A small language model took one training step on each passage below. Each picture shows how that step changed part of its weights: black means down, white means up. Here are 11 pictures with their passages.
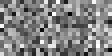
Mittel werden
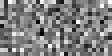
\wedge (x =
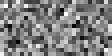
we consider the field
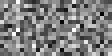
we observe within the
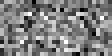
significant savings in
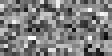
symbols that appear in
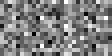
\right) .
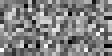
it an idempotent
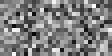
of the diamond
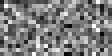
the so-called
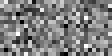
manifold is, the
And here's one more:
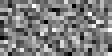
des conséquences
